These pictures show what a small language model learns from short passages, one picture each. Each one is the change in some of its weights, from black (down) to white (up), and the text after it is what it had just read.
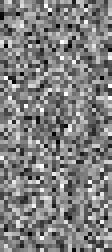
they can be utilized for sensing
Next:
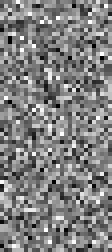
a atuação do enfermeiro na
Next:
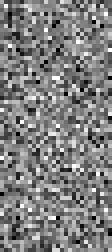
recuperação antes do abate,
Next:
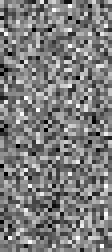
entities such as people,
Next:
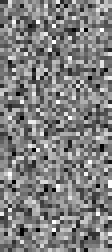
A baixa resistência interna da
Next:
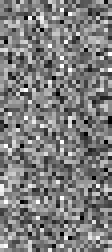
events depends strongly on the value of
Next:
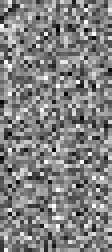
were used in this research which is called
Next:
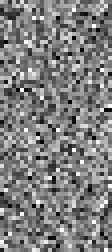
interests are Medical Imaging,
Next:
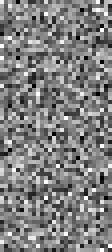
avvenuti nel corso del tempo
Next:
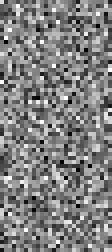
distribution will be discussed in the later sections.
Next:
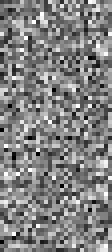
preventing large scale events the
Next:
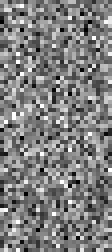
planets it hosts. Here we
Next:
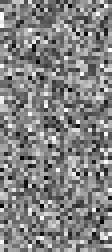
the family $\e_0$ of constant
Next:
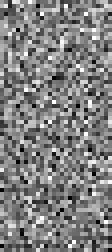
rules to artificial intelligence
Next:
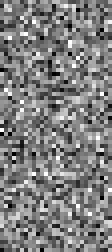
Mixmaster Universe is analized
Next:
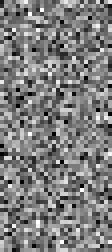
indicating the steric effect due to
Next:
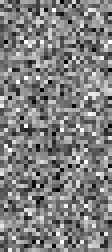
and expenses. This is usually in
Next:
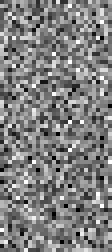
movimiento opositor sin
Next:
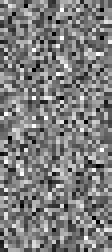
nafas olish funktsiyasining
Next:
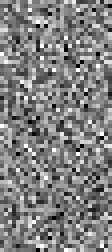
a lonely and unhappy person.
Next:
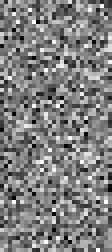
yondashuvlarga barham
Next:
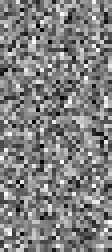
work. I would like also to thank one of
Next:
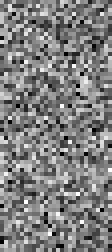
detection, especially those which exhibit
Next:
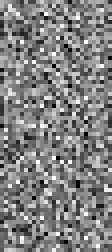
che questa sostanza
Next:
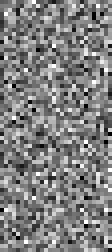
uğradığı zararı
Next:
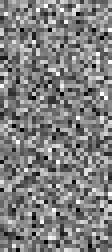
\pm 6.6$) Licenciatura
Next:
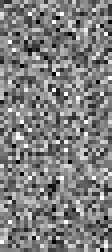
be using the usual mammalian
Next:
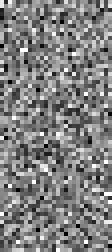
has mostly settled. \subsection{Further
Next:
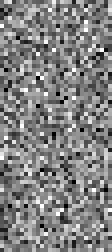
understanding of the customer
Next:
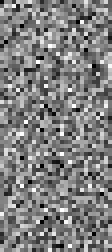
from their former natural state, remaining
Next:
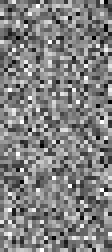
of the Society of Jesus describes
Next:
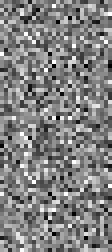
ici les services qu'il
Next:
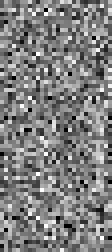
tabiri grup ve hizip
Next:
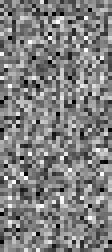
useful for rendering objects with intricate
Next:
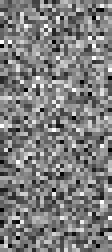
mempelajari sejarah ada
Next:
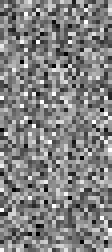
the studied period is established. It
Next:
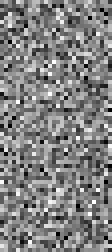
static field ($\hext$) directly
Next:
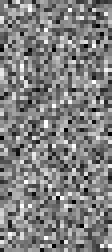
bir husus vardır ki,
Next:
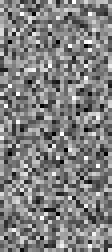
lattice with a kink at $i =
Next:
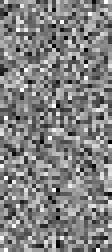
resulting spectra. The angular distribution of
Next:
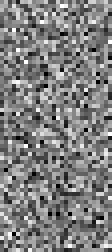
that a city has linear organization and has been
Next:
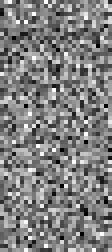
the efficacy of Buddhism in
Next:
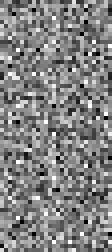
Каримов И.А.
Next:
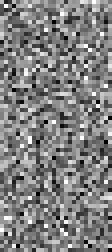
the physical system to the virtual one,
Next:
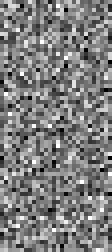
to a cell gas model (where it is
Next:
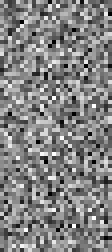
criterion of 75 percent
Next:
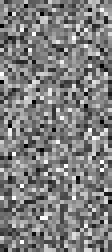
for Mathematical Sciences, University of
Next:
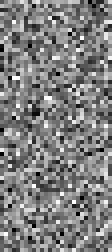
circumgalactic medium
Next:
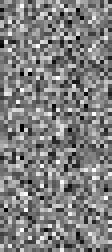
is not able to capture the distortions
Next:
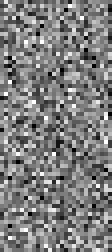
to the CFL phase of a color
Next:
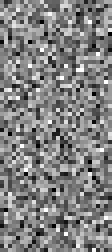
in patients with bone sarcomas:
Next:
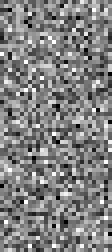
number of measurements on up to four copies
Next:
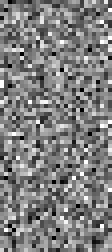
can apply the functional Schrodinger
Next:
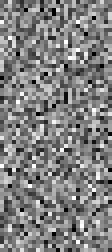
sob uma perspectiva contrária
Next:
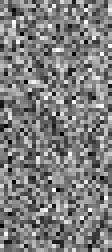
In this work, we aim at evaluating the
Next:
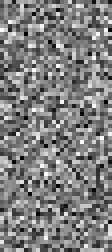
daily lives, work, or
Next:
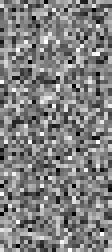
fracture closure rate occurs under high
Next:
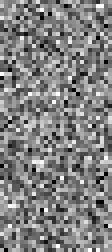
of boilerplate quantizations have
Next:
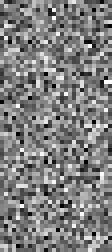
cuales se nombró como
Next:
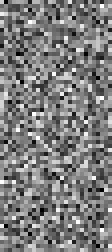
señalar que los primeros
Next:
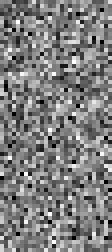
огромним проблемима
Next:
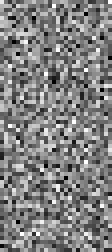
avoid the use of paper. Most of
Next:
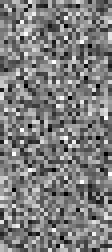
(left) and three (right) flavor
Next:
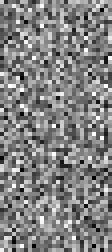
of the data collection from 500 participants
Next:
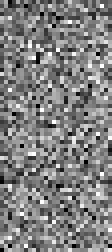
désaffiliation sociale :
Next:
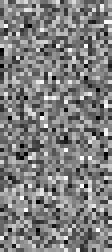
al., 2018). The bandgap is one
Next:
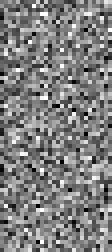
obstacles), resource mining, tool
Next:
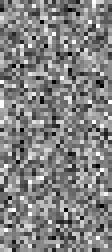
Distribution of the interval between
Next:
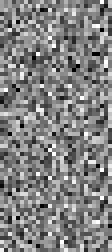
on physical infrastructural development in
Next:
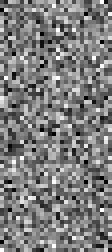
Optimism, Responsibility,
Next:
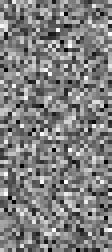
magnitude $\mu\ll \Lambda$ to
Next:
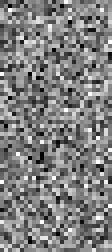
and scholarly periodicals.
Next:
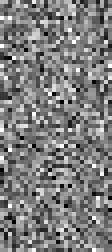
inflammation, and skin
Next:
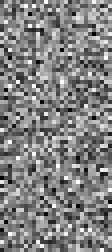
complicated nanostructures are just a
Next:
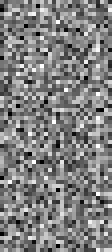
de una base de datos de
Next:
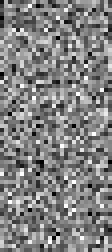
find that the theoretical solar wind density is
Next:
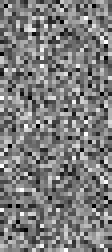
the Surkhandarya region. The
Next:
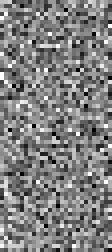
г) республика ва
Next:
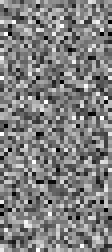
undoubtedly increases the difficulty
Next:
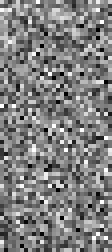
equilíbrio entre o que é
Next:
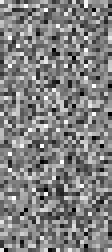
is a black hole solution with two
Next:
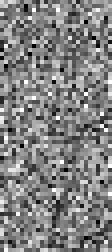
specialist not only in having a
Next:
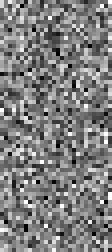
Thus, the roughness of the Cu
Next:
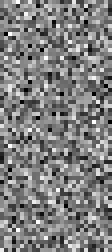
in the right hand side of
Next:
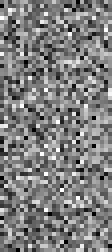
relations. As Maruszak
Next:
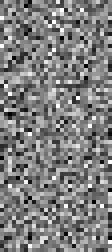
керуванні групами
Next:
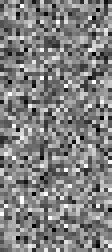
bertujuan untuk
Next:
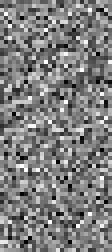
publicada (VoR - *Version
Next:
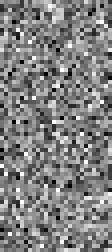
its visuality and animation can make the
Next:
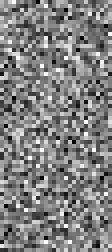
ko'rarkan, uning rang,
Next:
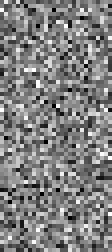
changed by innovations ranging from
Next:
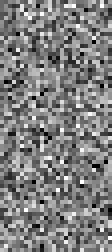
and feedback from funding
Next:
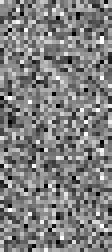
Canberra, ACT 2611,
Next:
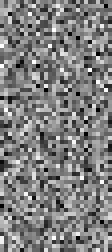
quantum-resistant cryptography;
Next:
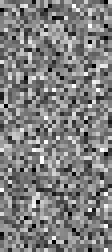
qo‘yilgan bo‘lib, bu
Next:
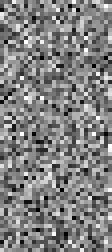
of the sign of the correlations. It can be
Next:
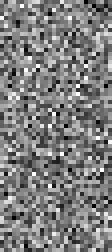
the actual exchange couplings
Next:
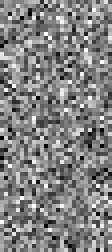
but the differences in the average
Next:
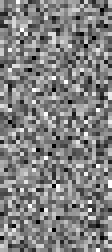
Adabiyotlar tahlili
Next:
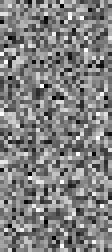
The use of cover crops in the
